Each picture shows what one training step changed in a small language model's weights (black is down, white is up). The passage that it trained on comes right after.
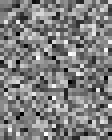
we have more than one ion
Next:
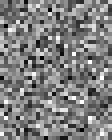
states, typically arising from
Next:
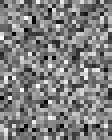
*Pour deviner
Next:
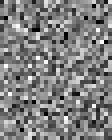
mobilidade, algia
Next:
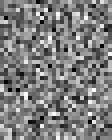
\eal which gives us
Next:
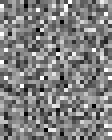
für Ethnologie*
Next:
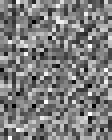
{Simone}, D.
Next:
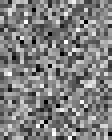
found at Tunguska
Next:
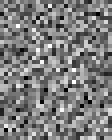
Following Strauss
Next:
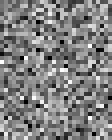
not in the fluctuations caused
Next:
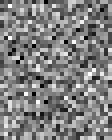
full setup, with,
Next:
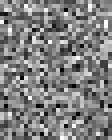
input will be given by the
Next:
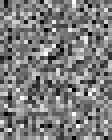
la propria imagine”,
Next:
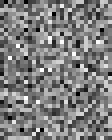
sotuvchi quyidagi
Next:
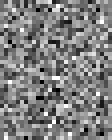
для своевременной
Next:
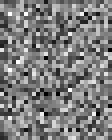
a mean Dice score
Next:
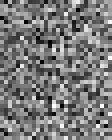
sut va buzoq
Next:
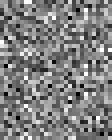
mahsulotining 6
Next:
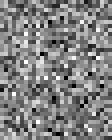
yordam beradi.
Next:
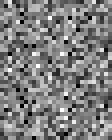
a powerful algorithm for,
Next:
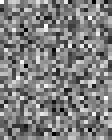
non-perturbative shift
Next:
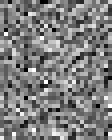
from several spectrometer
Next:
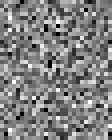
smaller than the effect, that
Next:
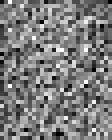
alloy are significantly
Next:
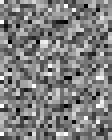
до початку
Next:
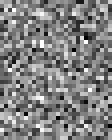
the respective curve with the
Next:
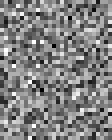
Prisão e o
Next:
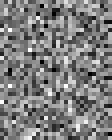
o olhar sobre os
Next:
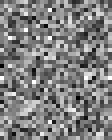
ot, sifat,
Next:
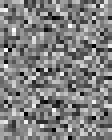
realizar praticamente
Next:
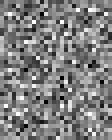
Variável Valência
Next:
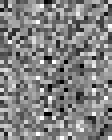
the weighted sample set
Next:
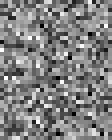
could be strong indicators.
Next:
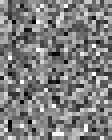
enquadrados nos
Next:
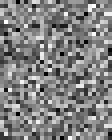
note that linear extrapolation
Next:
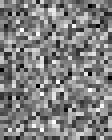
initial state where the photon
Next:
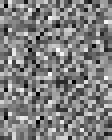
or weakening existing population
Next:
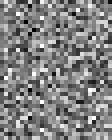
we generally see a reduction in
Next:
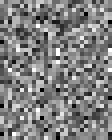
the scale-localization
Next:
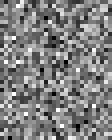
culturales o de mero
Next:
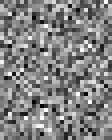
slope territory without
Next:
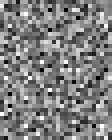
ишлари олиб
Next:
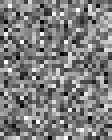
for fermions. In the
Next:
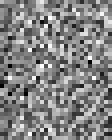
Healthcare systems in
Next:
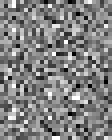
to extract semantic
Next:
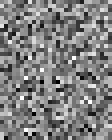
the likelihood function can
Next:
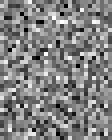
radiographs as input and
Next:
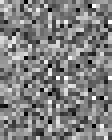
большее число
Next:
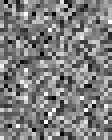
– Koreya milliy
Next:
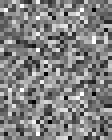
alors les performances
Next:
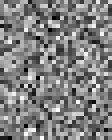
de julio de
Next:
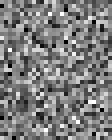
entre oferentes y
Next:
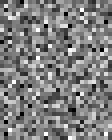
more than an hour for
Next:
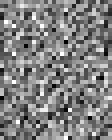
of a complex structure of
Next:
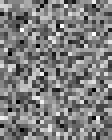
it is obvious that
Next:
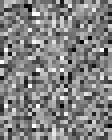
VOAs, the phase
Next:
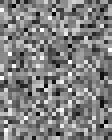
Это происходит
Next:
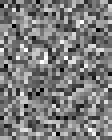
yumshatiladi va
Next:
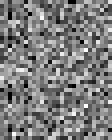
dalam teks tersebut
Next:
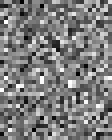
ao aprendizado a
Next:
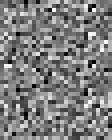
Then, we consider the case
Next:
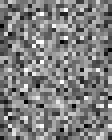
and the eigenfunctions
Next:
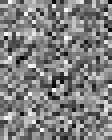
gray band. The
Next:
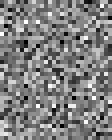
fazer recomendações sobre
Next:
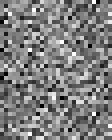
A particular representation of the matrices
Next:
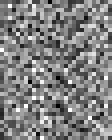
be obtained in a simple
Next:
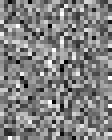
karakter. Dalam
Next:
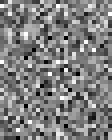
H$ is the energy variation
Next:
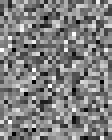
por difusão,
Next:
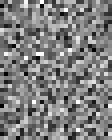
and such a host
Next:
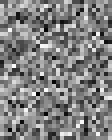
one is that the path integral
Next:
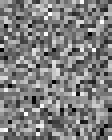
radial functions $R_{\pm
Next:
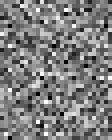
(a), and the corresponding
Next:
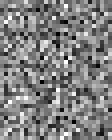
к цифровой экономике
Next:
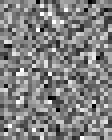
deseori pentru a
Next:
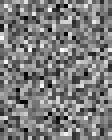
ПАВ, то в
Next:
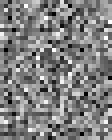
. Kültür
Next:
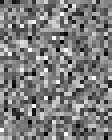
Toshkent davlat iqtisodiyot
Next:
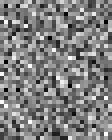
become unbound due to
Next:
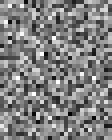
The formalism does no longer
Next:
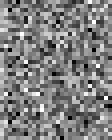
2021). Ocorrências
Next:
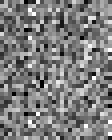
Anne, Thomas
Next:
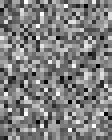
зріс, коли
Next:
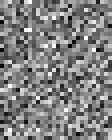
restricted CFs is
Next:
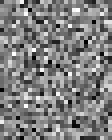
segundo cenário,
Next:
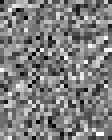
--- deb xalq
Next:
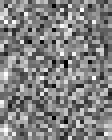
on international experience,
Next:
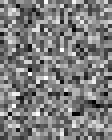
hamda boshlang'ich
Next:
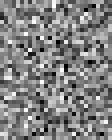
spinor $u$ in
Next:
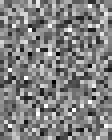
our finite element simulations trained
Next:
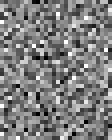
quantum typicality as a numerical
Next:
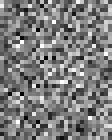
by computing the contribution of the
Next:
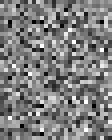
morphology of the resulting
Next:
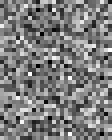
bilim va tajribalarni
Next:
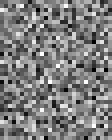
al igual que las de
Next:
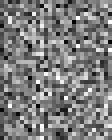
or average in the present
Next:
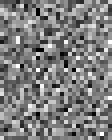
exploration of the structure and
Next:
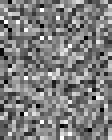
broadband Internet access in
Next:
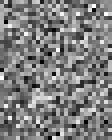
weiter zu gehen.
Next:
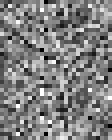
by the set target value of
